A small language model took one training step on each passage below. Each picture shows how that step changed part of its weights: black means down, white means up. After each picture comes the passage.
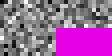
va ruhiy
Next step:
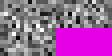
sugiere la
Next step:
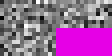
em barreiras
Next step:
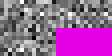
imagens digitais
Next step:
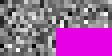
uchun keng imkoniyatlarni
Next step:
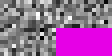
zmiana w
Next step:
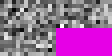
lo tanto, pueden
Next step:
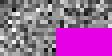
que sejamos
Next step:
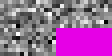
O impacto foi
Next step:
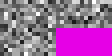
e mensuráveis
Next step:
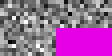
защиты от
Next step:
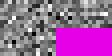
kako su
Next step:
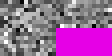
com o objetivo de
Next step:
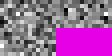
busca dos artigos foram
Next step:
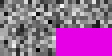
bosh optimal
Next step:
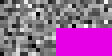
beradi. Bu
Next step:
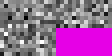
tua atau
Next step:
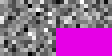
va manbalar
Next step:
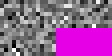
анализа 80
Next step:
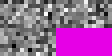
el siglo
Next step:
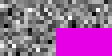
Polaków w
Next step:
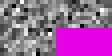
se deben a
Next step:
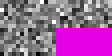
takip etmesi
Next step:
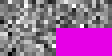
qualité, mais
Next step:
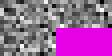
Ushbu maqolaning
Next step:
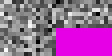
nem sinalizações
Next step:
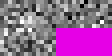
jurídico são
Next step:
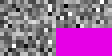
Beta de los
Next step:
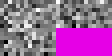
da bacia,
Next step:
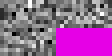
Introduction The
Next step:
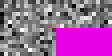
carioca e
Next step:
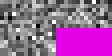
tras foloase
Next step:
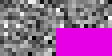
نے ان
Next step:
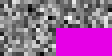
duch kelish
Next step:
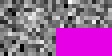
investigación y la
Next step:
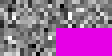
8 días,
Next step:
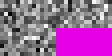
G. y
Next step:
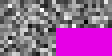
в образовании
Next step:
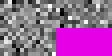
y medio
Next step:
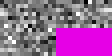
به این
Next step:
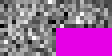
word class is the
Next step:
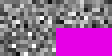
yang perlu
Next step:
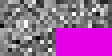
posible que
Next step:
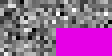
воздух в
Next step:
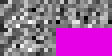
texnologiyasi. Bu
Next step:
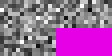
DMRA e
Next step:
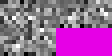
быть только на
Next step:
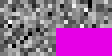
de base, o
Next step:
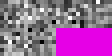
of minors
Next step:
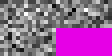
calidad en la
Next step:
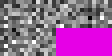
au Maroc dans
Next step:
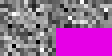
Palmas de
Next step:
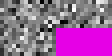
jismoniy va
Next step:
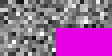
também educativo.
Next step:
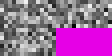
University, Fez
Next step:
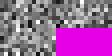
is fungal
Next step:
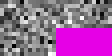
возраста и
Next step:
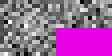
e controle da
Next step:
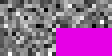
підходи до
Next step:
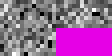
associations //
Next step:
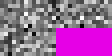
economische waarde
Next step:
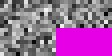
a capacidade de
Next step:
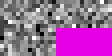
di Desa
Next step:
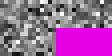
sesuatu yang
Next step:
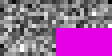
individuale può
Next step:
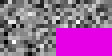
bilan tarbiyalashda
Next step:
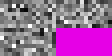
percebe com
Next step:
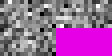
ahamiyati bilan
